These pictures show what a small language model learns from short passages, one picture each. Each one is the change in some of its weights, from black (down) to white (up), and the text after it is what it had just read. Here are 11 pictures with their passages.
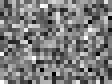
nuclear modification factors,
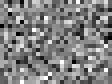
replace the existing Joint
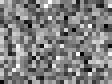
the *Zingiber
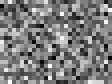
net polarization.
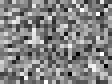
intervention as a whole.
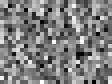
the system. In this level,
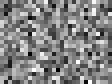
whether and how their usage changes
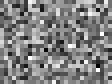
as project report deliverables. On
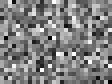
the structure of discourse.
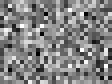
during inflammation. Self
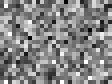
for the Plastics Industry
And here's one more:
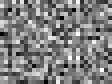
and getting admitted to
